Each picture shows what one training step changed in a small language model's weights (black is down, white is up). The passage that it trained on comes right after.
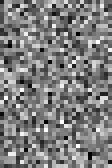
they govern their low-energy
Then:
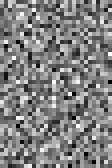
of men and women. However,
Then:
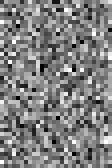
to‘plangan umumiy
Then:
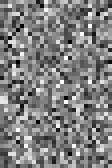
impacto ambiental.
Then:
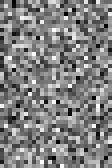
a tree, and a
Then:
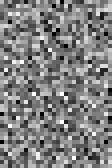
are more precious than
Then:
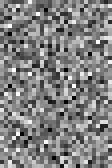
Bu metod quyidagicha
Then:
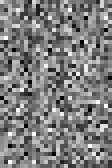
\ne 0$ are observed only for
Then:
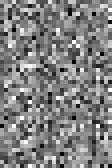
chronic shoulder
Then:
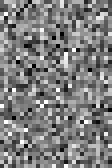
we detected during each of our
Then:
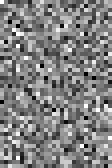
di Bursa Efek
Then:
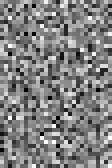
connecting to a target
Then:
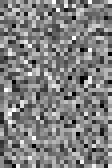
a superpotential and a
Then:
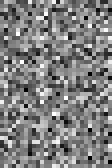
will mostly locate in the
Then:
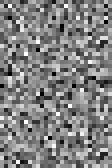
o papel transformador da
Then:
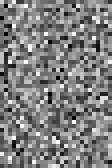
conditions. The choice of
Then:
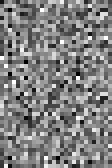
for the sample examined, this element
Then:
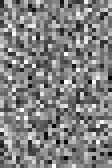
which (as we have found) the
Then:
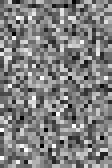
humid, shaded
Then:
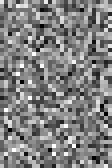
jul. 3 mai.
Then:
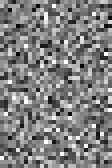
string tachyon field
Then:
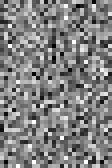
Relativity, Bell
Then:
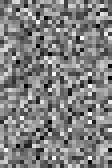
su dimensión técnica
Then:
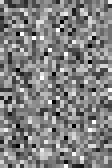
island approach workshop, to
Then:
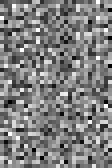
| Reference resistance |
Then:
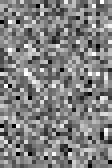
at $p \geq
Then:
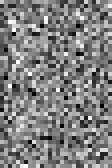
work and the authors. {\it
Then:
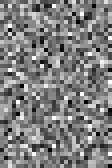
uni an’anaviy
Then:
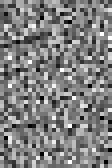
muloqot faol
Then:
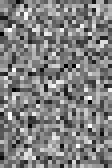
the asymmetric nature of the dependence
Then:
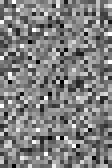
directions. During the
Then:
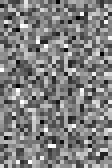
de melhor qualidade
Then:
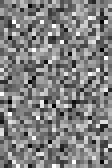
a difference between the MDD and
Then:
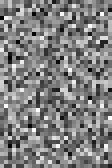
to measure the severity of depression
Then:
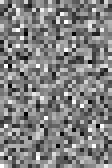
value is computed numerically to be
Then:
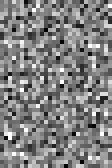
algorithm starts with $r =
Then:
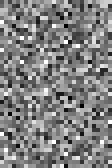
allow people to feel connected with
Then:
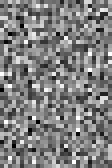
the concentration of Sb
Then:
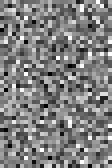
ou um arquivo de
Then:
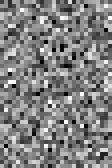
stressli vaziyatlarda
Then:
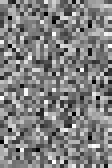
chidamli turlardan
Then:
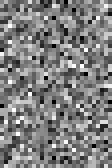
manzillardan biri —
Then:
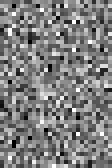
frequency domain from the solution of the following
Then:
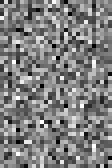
free-flight maximum
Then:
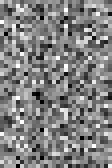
ва эндовизуал
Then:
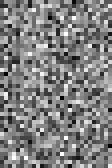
transactions, but on-chain
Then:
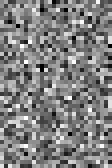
dentro e para cima
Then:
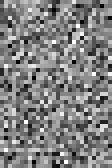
precarity regime,
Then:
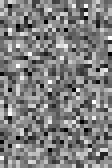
library. Our
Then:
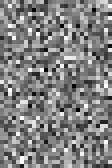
medidas corretivas
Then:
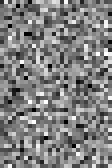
more code models. Even if one
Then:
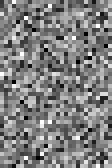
The DCC model consistently
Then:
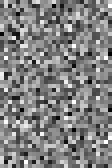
for spheres with radii
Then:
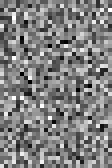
The temperature and chemical potential equal
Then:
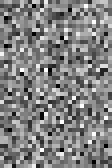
field stronger by making larger and
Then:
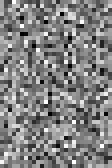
interest There are no conflicts to
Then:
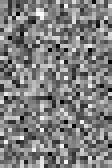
misclassification rate is
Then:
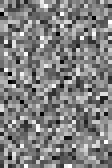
by contracts that are more
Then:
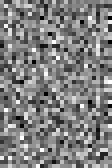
prefectul Ion
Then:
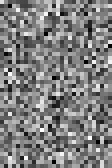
refractive index is given by}
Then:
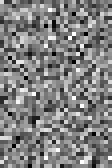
virtual application. Virtual interaction
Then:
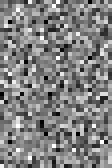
it is justified to
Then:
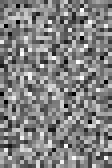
obey a uniform distribution,
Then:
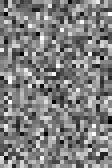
is nominally $x
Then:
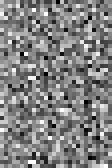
- K. Herrmann
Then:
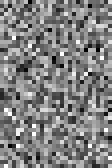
Paul is initially focused
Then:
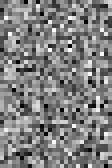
Biroq, konstruktiv
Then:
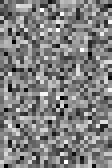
adsorption process for
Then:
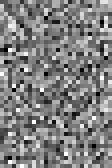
= \delta_{\alpha \beta},
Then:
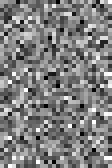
davlatlaridan biri
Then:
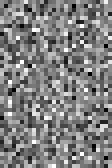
the course of the last
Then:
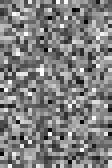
(2015). Revisión del
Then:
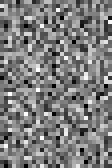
Science City Advanced
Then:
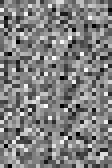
до числа якої
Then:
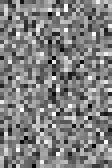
abundant organic raw material
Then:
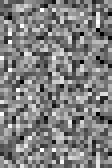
hornos. Por
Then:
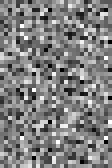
и ток разряда
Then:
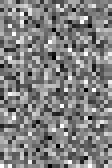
both versions - standalone as
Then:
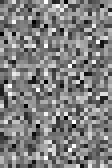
a virtual network computing
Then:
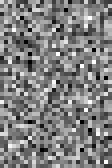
in the SAURON sample
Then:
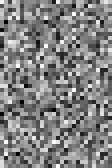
as a rich resource for
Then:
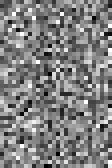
structure. Antibacterial
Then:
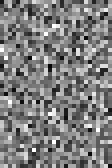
one from the bulk of the
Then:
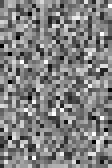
significantly correlated with satisfaction with the
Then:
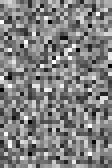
the absolute value of the
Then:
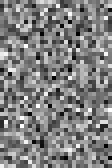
depends on the olive
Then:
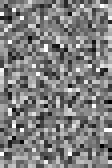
sayohatlar sonini
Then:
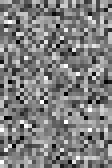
of $\alpha_s$ from
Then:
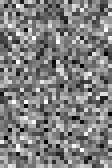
generală și angajamentul
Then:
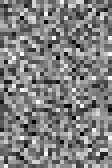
case. The main purpose here
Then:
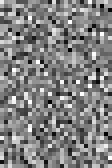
Bola nutqining
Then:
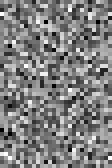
really does not enhance
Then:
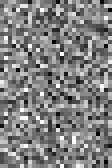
producers categorized as
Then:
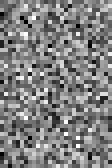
laboratory-based instruments,
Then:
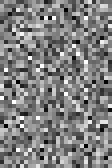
di Indonesia dengan sistem
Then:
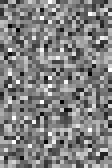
Counting (PC) mode and
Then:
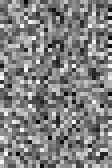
used as a stimulant,
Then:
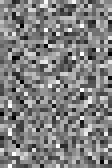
on the speech of the
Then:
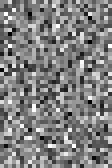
deviation of 0.014
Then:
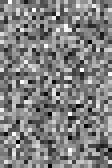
lower cutoff wavelength
